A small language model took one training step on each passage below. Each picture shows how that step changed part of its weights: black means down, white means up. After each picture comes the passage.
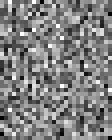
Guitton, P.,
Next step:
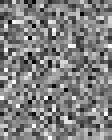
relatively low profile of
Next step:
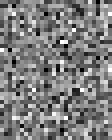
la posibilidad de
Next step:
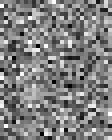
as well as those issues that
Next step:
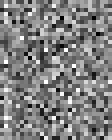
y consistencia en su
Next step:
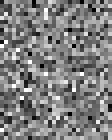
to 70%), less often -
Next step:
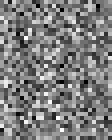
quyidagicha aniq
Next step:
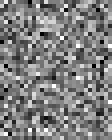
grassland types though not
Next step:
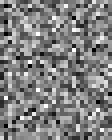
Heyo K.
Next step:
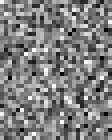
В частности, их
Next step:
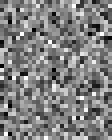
metal ion concentration before
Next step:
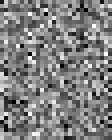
a first step, the
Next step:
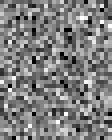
la malnutrition
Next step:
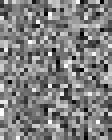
first-order shape function
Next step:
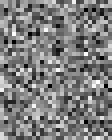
By using this technique, several
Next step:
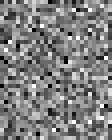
to the actual probability density function
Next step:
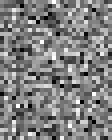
Overall Rating
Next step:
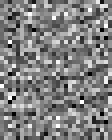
the online version of this
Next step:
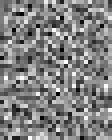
sample use cases and compared with
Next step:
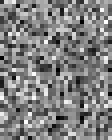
10. Чучалин
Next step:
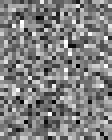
perovskite 244
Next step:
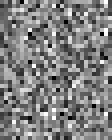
Table II. TABLE
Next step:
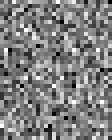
called inverse functions of each
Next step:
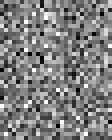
readings from sensors with
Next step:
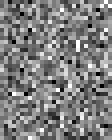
2. In Section 3 we
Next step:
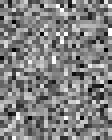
1 was isolated as
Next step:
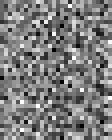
uchun ilm bilan bir
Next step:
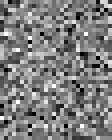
inclusive and accessible to
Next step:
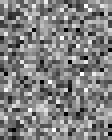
the networks and the network must
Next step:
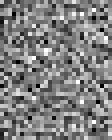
in Norway came
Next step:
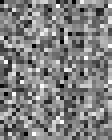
0,000 According to Table
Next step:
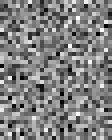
que los estudiantes, y los
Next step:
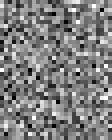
sus bonos de
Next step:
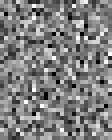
produisant des listes
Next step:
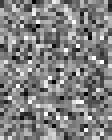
transition remains at an early
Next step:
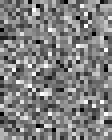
if two points are linked
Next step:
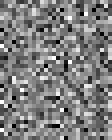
факторы и риски
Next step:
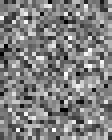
the microbial fuel
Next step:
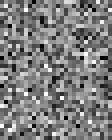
using the role of AGE
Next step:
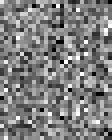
виховання та
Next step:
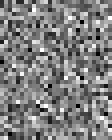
traditional one? The lack of
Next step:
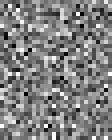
mean of 4.30 while
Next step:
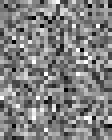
The results of the comparative
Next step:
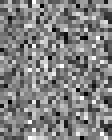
anomalies, and
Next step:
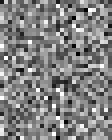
spectral scan of the
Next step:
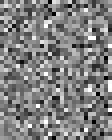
device but as an
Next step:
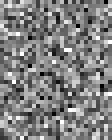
Defence Republic of
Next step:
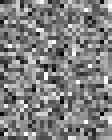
Cadmium exposure
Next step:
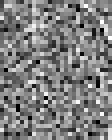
and close contact. This
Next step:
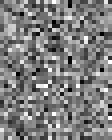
higher education level will be
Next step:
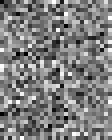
mean depression score of
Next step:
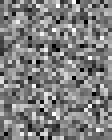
Hospital de Especialidades
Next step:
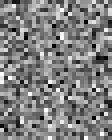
Genette uses in his
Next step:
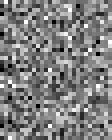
into the risk evaluation. Social
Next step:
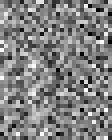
and to ease a way
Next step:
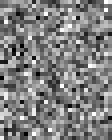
godinu, a
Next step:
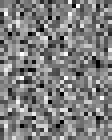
o sucesso do professor é
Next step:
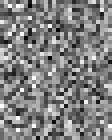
school infrastructures, where
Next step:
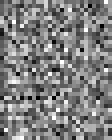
The European Association for Schools
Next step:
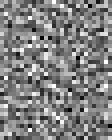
perform well when used with similar
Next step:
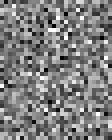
des Präsidenten
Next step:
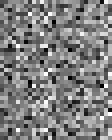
XULOSA Tadqiqot
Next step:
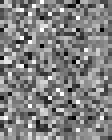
XML data structure
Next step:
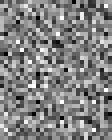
Amaranth leaves
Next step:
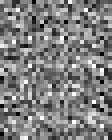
Serum cortisol
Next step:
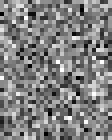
cotton growers.
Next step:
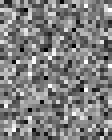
Grilled shrimp
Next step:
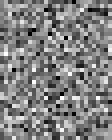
rise in cases of
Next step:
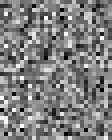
papel essencial para a
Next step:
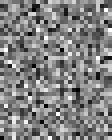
it belongs—in
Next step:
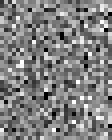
on the outputs generated in
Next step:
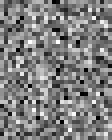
daromad olishni
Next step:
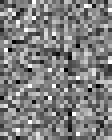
rate varied before and after
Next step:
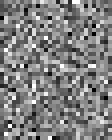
of labelled data
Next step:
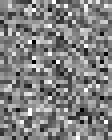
implications and pedagogical
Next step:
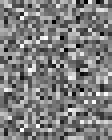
u holda grafda
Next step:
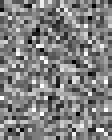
plane) of the structure
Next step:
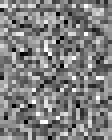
haqida g'oyalarni
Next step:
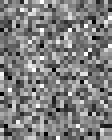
discussion about children. You
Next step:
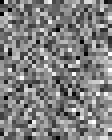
dysfunction increased.
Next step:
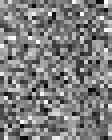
legally permitted),
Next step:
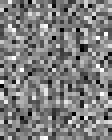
Accepted: 10
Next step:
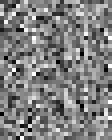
whose corresponding weighted
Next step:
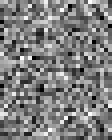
Fatherland Front,
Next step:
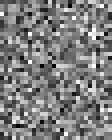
computer. Interactive
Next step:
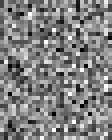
countries is the development of science
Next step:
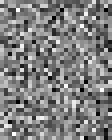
шутур аз
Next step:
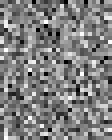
isang malawak na
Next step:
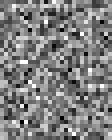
creatividad, pensamiento
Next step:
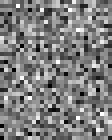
su importancia en la
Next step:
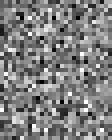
Machine Learning NTP
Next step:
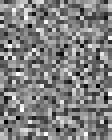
collected during submersible
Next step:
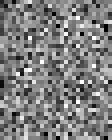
se acumula los
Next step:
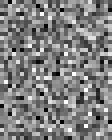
hisoblanadi. Buni bir
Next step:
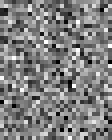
linkage and was chosen
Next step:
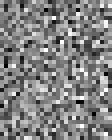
Faisalabad in
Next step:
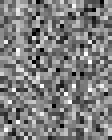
dan sistematis; 3)
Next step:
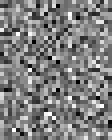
bilan qo‘llana
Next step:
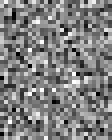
every $u, v,
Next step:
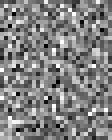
characteristic of transdisciplinary
